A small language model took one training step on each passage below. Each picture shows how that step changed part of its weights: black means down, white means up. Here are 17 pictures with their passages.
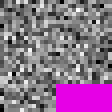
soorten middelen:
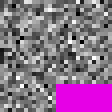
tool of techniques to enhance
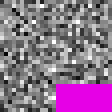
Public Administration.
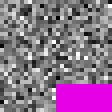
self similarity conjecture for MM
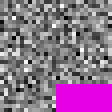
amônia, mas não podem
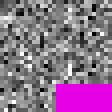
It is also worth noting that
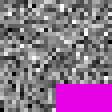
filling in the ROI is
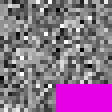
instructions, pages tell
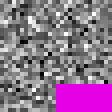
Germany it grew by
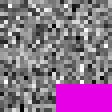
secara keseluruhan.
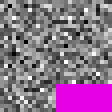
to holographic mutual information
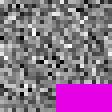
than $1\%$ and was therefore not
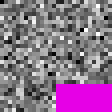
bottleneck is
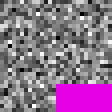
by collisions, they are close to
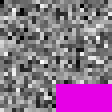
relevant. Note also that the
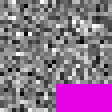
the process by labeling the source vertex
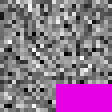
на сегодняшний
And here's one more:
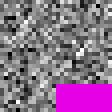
{\bf Proof} \ This follows from
